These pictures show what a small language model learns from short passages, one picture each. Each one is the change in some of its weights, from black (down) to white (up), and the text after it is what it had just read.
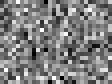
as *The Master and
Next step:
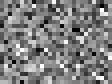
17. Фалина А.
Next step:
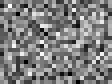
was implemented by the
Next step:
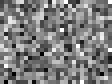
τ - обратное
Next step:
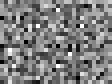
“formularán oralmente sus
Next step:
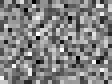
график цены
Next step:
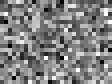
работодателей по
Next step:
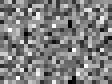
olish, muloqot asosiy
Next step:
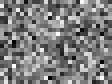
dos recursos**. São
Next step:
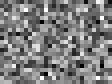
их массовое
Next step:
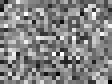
слоев Д.В.
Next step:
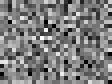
mag-aaral sa
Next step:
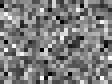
В литературе
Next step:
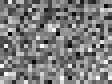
процеси виробництва
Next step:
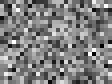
aspek kognitif
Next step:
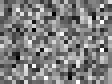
trabalho unifica o
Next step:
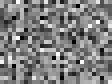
da qualidade envolve tanto
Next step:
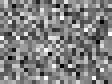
(re)sistência e
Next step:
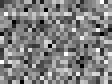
Sinds mijn
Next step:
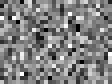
robustesse Dans le
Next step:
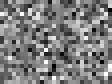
maqsad qilib olgan inson
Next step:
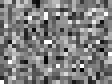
Korean people,
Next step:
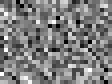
disebabkan ayah atau
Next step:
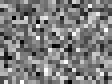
с дизартрией
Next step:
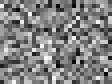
between the city of
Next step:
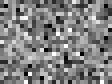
необходимого словарного
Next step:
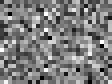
ser discriminadas entre
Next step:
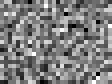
using Linux.
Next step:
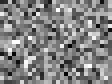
beradi yoki uni zamonaviy
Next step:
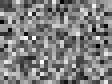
holatiga bog'liq
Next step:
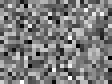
has also grown,
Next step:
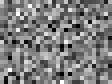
de acción de hábeas
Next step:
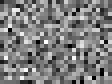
/ Недавно
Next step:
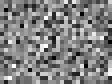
yuzaga kelgan.
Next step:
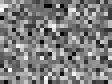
tem direito de participar
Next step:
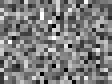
o inglês
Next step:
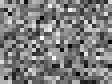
de existir, mas
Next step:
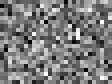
соняшнику з
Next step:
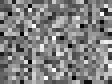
también enfatizan
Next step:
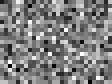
va sarguzasht
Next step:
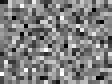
– eritma sistemasida
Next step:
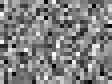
propres intérêts
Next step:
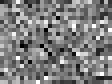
of magnesium
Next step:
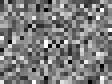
Special Issue*
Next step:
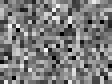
O'zbekistonning ekologik
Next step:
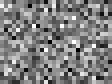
foizli daromadlari
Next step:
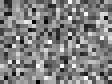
tratamento. O envolvimento
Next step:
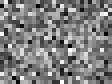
National database of
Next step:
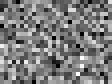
e após a terapia
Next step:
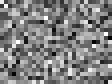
procedimientos administrativos,
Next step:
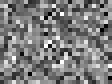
Financial Economics*, 3
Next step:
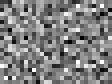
أن الفعل
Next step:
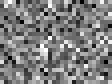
voorschriften in
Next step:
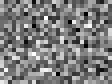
além de avaliar o
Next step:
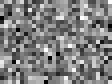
el trabajo que implican
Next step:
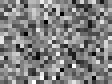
Phd, dotsent
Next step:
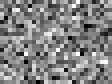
sobre educación ambiental y
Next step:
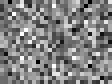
va adolatli kurash
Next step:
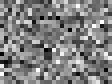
da antraknoz
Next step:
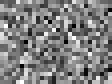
er niet toe komt
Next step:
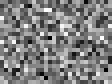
chol shu ahvolda
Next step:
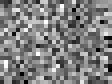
of Environment,
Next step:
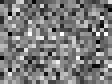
zaamin bo‘ladi
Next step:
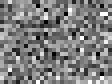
Bury House
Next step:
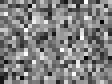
умінь студентів
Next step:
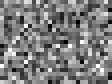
victime doit se
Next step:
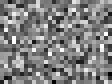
units. Based on
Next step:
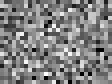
вже у XIII
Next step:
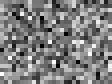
degli astronomi
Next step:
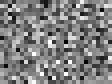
ani CCC, sa
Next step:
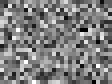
prototipo de los
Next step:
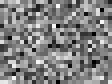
nos quintais de
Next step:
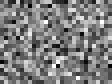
of Contract in
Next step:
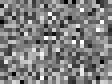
Qudratov, A.
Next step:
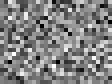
mümkün olur.
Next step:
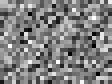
madaniyat va san'atni
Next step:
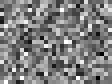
la vulnerabilidad social
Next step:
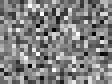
C. Reeves,
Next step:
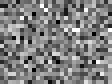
classic Turkish
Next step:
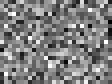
pernyataan Kompetensi
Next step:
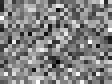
so scheint es –
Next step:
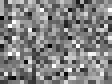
*contempt of
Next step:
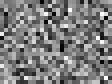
SJIF Journals
